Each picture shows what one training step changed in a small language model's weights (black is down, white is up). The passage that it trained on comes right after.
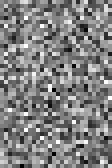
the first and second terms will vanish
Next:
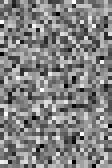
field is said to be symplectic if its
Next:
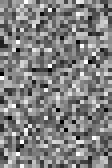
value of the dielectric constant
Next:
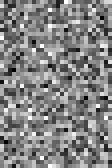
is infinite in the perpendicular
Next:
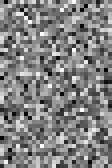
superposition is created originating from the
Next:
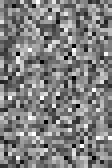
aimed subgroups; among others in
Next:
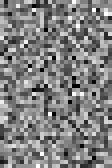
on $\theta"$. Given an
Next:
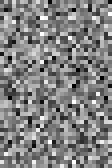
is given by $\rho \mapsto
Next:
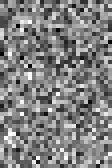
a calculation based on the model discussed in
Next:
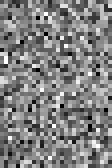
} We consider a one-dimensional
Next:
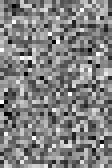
then every oscillator will be reset
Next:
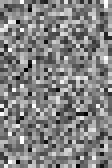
of the fundamental limits of the
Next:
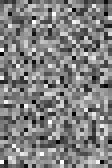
and maturities for female
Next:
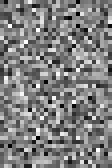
on $X$. This follows from
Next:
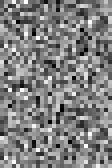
gaps, we introduce the
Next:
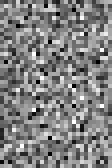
order. Let us consider two possible
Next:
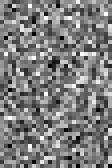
space, and $A : X
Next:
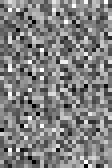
Mathematical Sciences, Tsinghua
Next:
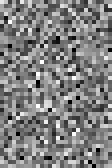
of $N$ is isotopic,
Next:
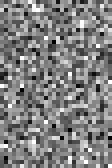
coefficients are integrals, independent of
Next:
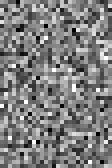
allows for efficient (parallel) execution
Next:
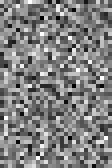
is given by \eqref{art}
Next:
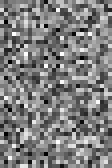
after a change of variable,
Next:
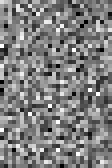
data obtained from reverberation mapping
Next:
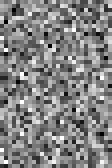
that during stream validation the
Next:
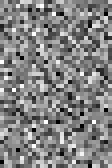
\textit{Cociting count:}
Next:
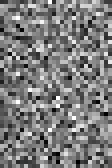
Actually, to reduce a possible
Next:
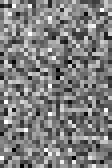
in R}) we find that
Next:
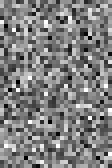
a single dopant, this results
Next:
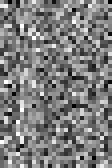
essential properties of the usual continuous real functions
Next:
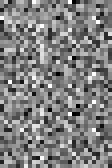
\vspace{1cm} {\large
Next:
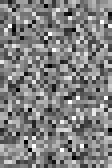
$(L,\cdot)$ if there exists
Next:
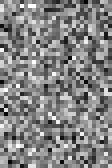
in any analysis designed to study polarization.
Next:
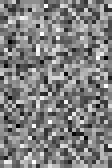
the central patch node is
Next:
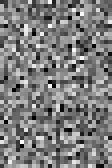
exponent of $G$), and we define
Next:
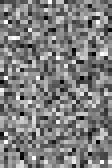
extrinsic field variations with respect to
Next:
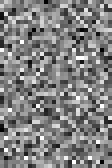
to the cone given by $$
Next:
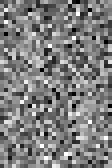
$\delta y$ is about 2 units
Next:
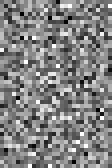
could be some differences (especially in
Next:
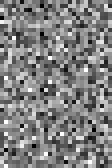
in Fig. 2B). Its dynamic
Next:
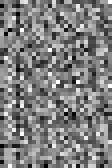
lattices of SrAlSi and
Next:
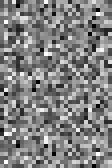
Screening and Effective
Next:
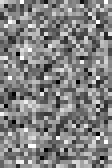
a gauge theory in the bulk of the
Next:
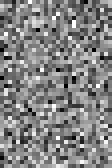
remains an open problem to construct binary cyclic
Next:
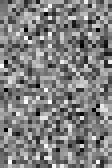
represents the average number of bits needed
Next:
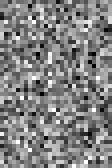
dimensions for launching into the
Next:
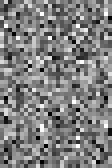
product $\prod_{v \notdiv
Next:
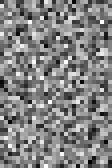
illustrates the high efficiency of APS
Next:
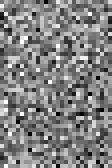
to the only partition of size 1.
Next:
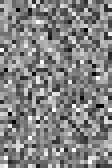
for these mappings. We also
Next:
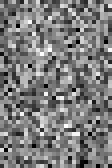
a level $i$ agent, and
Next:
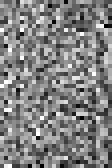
operator of the general form $
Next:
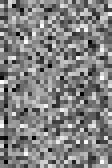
which means the material expands laterally
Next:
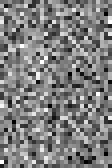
the space $K^p$, for
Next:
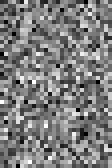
a contradiction, and completes the proof.
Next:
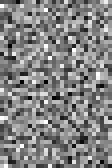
isometric bijection. Hence, it remains
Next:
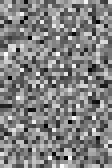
considered to be the first studied version of
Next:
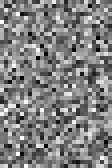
effects of the spin-orbit coupling
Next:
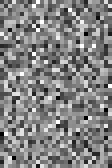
\end{equation*} In the
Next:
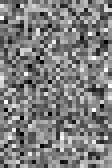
check that we have got a
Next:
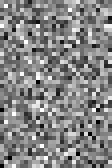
$2\pi$ is replaced by
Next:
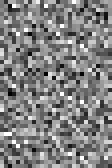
“per se”,
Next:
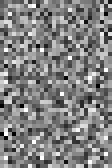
about 4730 titles.
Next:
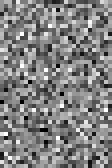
switched to ferromagnetic down state.
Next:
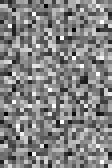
Then it is clear that there exists a
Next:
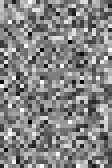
plots of the initial and final estimated probability
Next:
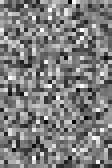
special case of the generalized Huffman
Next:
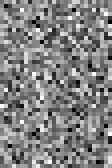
$\gamma_i \in
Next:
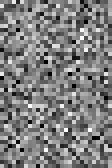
reasoning, the $\EE^*$ appearing in
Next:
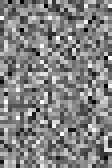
\ref{theo} is proved.
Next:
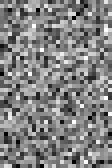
two important exceptions to this general
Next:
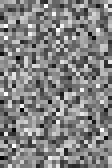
we fixed the equilibration time.
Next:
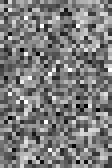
forms, after which a partial fractioning
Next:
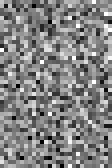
singular for $N>1$,
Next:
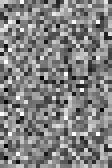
of the square of the wavefunction
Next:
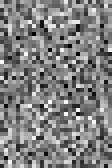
subgroup of a finite group $H$,
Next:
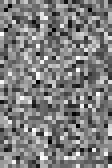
points $x,y \in
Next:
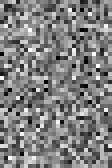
the so-called score vector given in
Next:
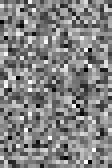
expressed in the charge basis. The
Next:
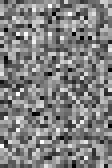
iterating this procedure will eventually decrease
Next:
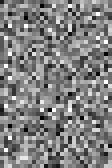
L)-V+G)$$ By Lemma
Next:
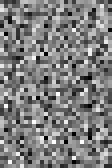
phenomenon occurs and induces exponential growth of
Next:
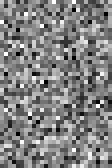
Soon after the discovery of
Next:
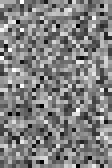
of the representation of the group ${\mathfrak
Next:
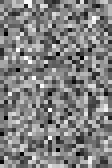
trends in size evolution (F.
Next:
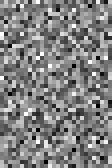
along the Legendrian
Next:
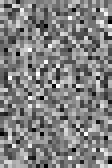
a number $\sigma_0 =
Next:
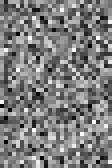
density colloid-poor
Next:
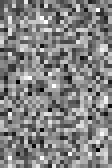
a CZ slot releases both
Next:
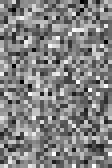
the verification that the bandgap
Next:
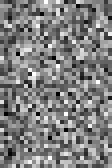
a graph divide is a natural extension
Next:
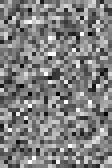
also a natural connection to Padé
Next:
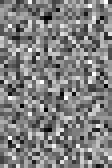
P.~Gaucher and
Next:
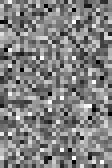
show that such trade-offs
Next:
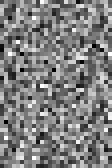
fiber endface. The operation principle is
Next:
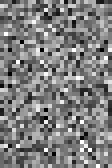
metric is not separable, but equipped
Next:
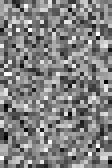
note we shall discuss some conjectural
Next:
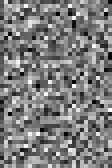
not already been chosen. Now,
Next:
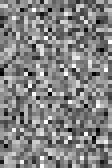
defined it must have $% \Delta
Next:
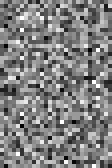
bidding capability of the agent
